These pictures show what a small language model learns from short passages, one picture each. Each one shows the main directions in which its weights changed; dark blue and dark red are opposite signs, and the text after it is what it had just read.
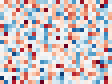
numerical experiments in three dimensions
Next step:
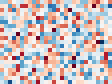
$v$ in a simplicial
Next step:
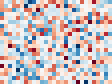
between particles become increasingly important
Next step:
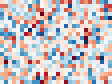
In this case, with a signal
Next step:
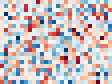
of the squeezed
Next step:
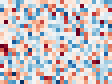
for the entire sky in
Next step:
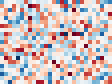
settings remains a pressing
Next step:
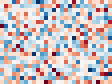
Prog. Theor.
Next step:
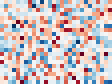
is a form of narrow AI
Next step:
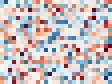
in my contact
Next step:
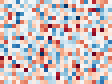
important to probe many different initial
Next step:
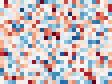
we consider a unitary evolution of
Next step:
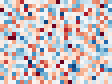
for the approximation of microcanonical
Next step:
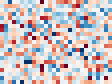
females was taken and
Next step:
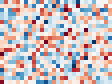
is no rules to
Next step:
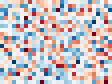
the ineffectiveness of
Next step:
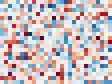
hinder biomass
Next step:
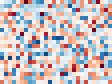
frequency of "slapen"
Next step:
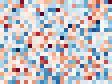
instance, during the radiation
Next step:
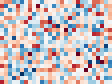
are becoming increasingly
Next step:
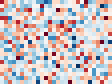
for a prolonged period of
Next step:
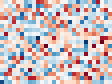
agent selects from
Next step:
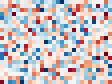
$\epsilon$ is small enough.
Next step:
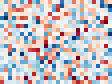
a CAT(0) metric
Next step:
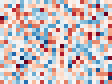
and $0.5$ correspond
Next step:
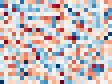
on tail function of
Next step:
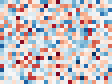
The idea is to apply the
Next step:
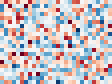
weak proxy for functional reliability
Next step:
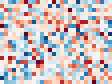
and two qubit states in position
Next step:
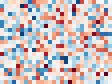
plane of shearing
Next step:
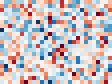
the localization technique in such
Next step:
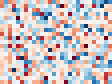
builds on a rich
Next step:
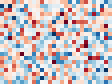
treated with SG D =
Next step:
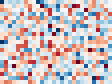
TMD sea quark
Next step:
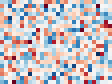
seen that all arguments presented
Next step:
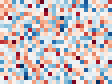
\begin{itemize} \item
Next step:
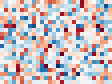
issues in their field of study,
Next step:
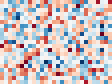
unique match is found for the
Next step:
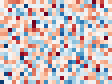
or near the boundaries.
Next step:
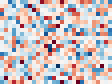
asymptotics of the exit times
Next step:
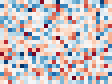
bottom:} Lowering
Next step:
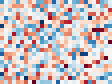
is indeed not proper. It
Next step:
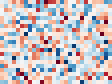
quality metrics can correctly
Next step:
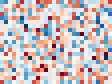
formulation is not guided
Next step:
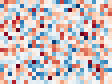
queries twice,
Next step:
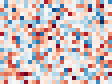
are stable at high temperatures,
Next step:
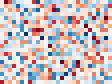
all the Weyl points on the
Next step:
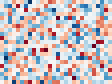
due to the objective's
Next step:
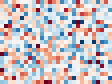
adapted to high-dimension
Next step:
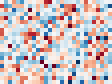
appearing in less than 5%
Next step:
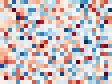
Additivity of Jordan
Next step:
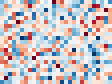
most analytic and theoretical
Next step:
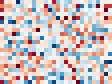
classified without duplication
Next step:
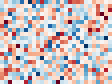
is also dependent on the
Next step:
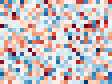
municipality, and
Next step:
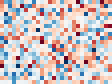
with care: they prevent
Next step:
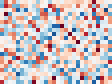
of the road. In the
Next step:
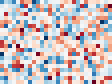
report generation to assist
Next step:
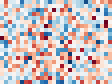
structures typically present in the parameter
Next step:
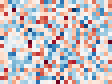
wave generated by the laser
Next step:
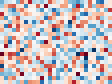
The difficulties are due both
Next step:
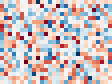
of DWCM are not
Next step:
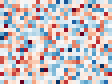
of parameter $\gamma$ for these
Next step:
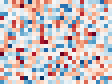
curvature term is not associated
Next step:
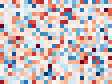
is defined by their indices.
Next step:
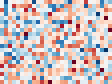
the graph $G$ as shown
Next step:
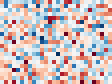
these, I will look at
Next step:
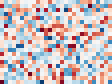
of influence of an independent variable on
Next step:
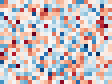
smaller increases at epochs
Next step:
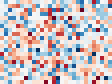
the cocycle associated to our
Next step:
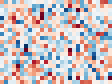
Committees even though
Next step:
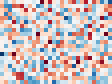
them using Lucas functions in
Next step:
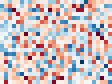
to consider countable $L$.
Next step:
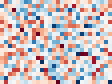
and $v_1$ are
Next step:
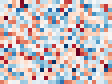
O(1000) particles per
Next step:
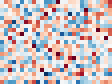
both lines. This procedure allows to
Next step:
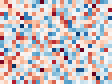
we seek to count the
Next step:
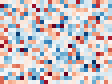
of corona and edge
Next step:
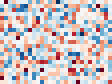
$\bf D$ has dimension
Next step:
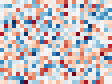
winds evacuate
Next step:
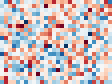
It remains to consider the case
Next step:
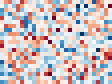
female literacy.
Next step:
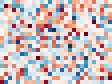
insight into their students'
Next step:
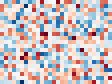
IMAP proxy server
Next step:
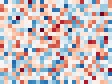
There is a notable lack
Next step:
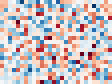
derived by maximizing the
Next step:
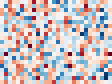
logical windows of finite
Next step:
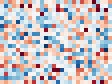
geometric model used to obtain
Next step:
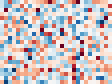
questions were adapted depending
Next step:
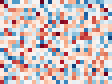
excitation level contained in the
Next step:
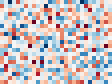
mainly resolved through
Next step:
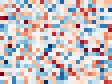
three-dimensional arrays in
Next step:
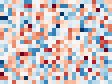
Columbus, OH
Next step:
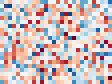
z^j$. In the local
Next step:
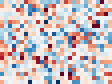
definition includes only a few simple
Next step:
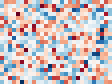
contrast, our method only
